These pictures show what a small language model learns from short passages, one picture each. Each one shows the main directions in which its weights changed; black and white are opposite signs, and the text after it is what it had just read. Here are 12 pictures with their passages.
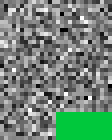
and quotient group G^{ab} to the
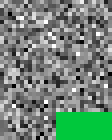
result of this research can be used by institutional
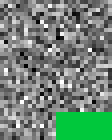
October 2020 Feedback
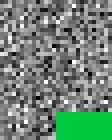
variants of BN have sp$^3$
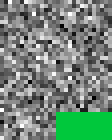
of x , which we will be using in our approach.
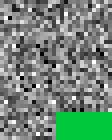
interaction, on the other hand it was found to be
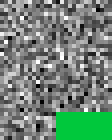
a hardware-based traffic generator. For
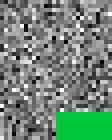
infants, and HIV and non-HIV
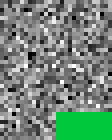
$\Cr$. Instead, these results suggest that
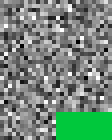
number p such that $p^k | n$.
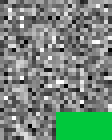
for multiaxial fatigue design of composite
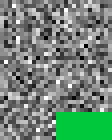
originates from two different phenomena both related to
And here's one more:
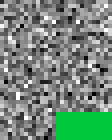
period. This occurs both in areas with individual land
